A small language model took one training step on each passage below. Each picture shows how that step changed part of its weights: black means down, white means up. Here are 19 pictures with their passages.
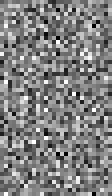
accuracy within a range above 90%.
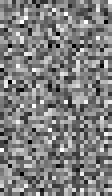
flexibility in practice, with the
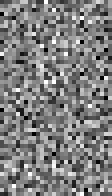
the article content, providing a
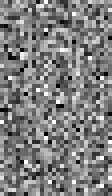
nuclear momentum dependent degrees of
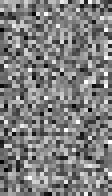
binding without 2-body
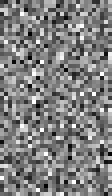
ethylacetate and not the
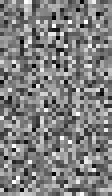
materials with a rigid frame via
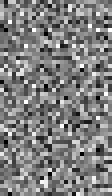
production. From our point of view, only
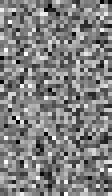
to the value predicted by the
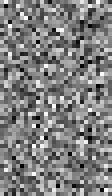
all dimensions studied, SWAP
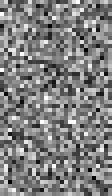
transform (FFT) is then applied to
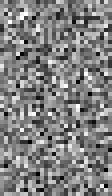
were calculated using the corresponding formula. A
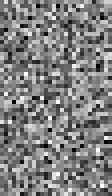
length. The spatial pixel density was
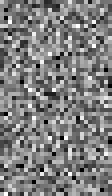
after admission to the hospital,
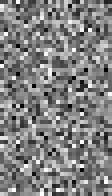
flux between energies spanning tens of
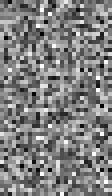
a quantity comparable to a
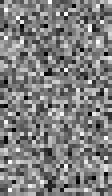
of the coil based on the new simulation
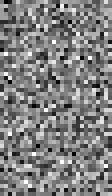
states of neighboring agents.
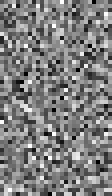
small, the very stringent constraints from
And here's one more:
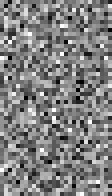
the calculated GPR for 19.70%
